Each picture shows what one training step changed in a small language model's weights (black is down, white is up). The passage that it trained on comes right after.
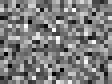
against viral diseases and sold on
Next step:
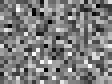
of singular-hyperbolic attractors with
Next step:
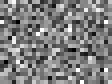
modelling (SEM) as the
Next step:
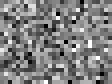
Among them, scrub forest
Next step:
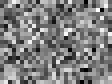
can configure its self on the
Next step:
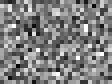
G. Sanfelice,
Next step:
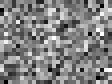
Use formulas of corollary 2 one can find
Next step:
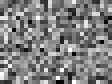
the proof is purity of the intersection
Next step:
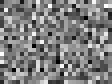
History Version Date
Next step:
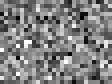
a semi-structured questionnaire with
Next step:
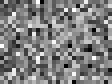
The projects agreed on mutual
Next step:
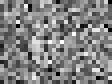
vertices of $D$, it is a
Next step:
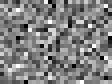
\quad \mbox{if}\quad
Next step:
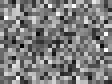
work are discussed below. 4.1
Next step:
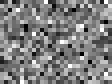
\phi$. \begin{theorem}
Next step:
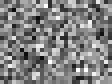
alors d'interpoler en
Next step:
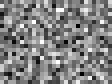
Hereinafter the Exhortation
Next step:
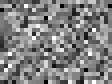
system parameters on the natural frequencies and
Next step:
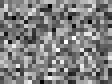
Warburg were interdependent
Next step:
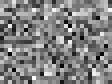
fundamentally new methods for
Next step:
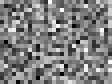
the previous remarks, we have that
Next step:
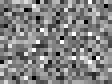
to go flocked to this place
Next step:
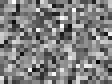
every attempt is fixed as
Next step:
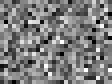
Agricultural Property and
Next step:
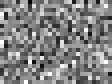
Bessatsu B4:
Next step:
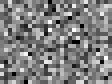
2.$$ \subsubsection{\textbf{From
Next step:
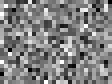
Informatica ``U.
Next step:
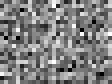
< 0.05$ as compared to
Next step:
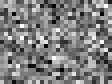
of products, thus possibly ordering
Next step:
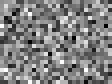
Knowledge, Attitudes,
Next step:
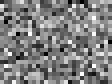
white obedience or
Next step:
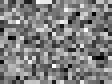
located on any spot on the
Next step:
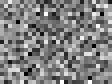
of different cytokinins on
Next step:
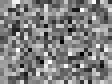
new knowledge and linking it to prior
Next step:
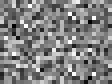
in neuromorphic computing and
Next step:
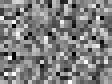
to absorb and hold workers.
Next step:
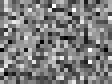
Neumann-to-Dirichlet operator
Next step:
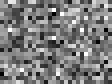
term was first recorded in a
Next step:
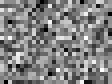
curve fitting; harmonics.
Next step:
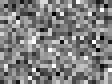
with specific **knowledge, skills and
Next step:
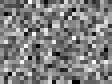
Momoh conceptualized the
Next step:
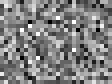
résulte de la proposition
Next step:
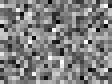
such that (\ref{e10})
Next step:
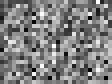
documentation as well as the necessary
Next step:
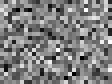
chromatic invariant}, Trans AMS
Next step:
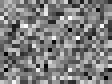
and group sessions with students.
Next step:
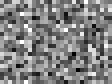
limitation diagnostic accuracy can be
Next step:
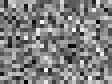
collected would be analyzed according to the nature
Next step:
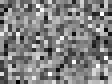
each of the $eo$,
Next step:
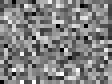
found that the stoichiometry of
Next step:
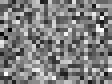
the cardinal of $E$. Let
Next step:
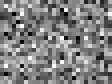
thickness, with average values of
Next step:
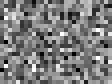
are reliable. Fig. 5
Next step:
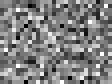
attitudes remained tethered to
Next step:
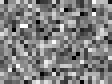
on adjacent structures, become infected or
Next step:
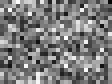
signal evidences about generation F^+
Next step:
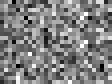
form a substantive and
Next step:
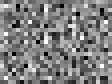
true human needs, both basic and
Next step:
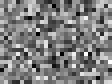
responses by modulating interconnected
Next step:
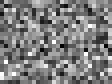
Our study of this question is mainly
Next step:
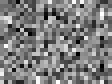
emerging technology, including scenarios and uncertainty
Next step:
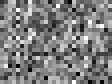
billion by the year 2025.
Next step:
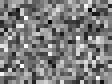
grid interfaces of rooftop
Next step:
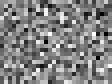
of car parts, and electric
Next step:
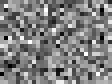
and it generates shorter
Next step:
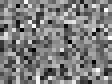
fast-expanding technology over the
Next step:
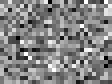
\eqref{poldef}. % %
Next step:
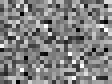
subsets of the type \[ \big \{
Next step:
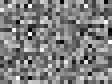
real linear differential operators.\\ ~\\
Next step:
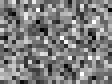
increasingly used for providing strategic and
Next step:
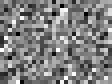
Board. Annex:
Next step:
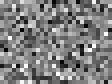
smoking, playing with heat
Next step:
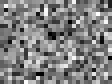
and their autonomy was never
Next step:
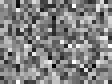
were excluded for that time
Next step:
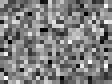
the WG RSE within the
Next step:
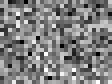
he stated later in February
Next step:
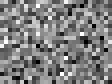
inverse problem. Finally, the appendix
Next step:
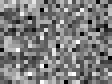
have been exploited in various domains.
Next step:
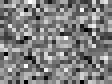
skills to make strategic decisions in a
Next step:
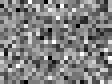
\cite{Bj3}, Theorem
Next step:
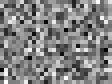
there is a canonical construction of formal
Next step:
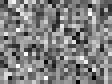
those defined by a mesh or data
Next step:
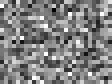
contour zirconia
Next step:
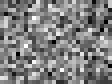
Process science (or a
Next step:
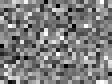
often more than half of a year of
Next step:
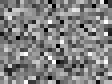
\end{align} \noindent
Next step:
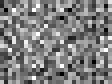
**Additional Information** -
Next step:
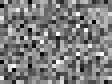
Bolt Food,
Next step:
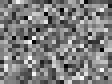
By similar argument, we get
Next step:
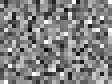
If $\pi$ is associated with a
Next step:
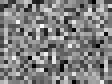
{\it{The conjecture holds when
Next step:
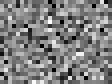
\end{array}$$ \noindent By
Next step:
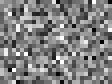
Detkina¹, Abdo
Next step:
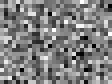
constraints are the hardest to satisfy since
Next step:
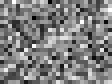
faces an uphill
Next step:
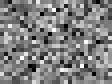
(which is not evident when
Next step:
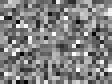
agriculture, forestry or other forms of
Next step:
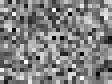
exposure 354 types
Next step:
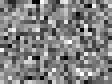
model as well as introduces the method
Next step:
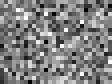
of a dynamic modern world. When we
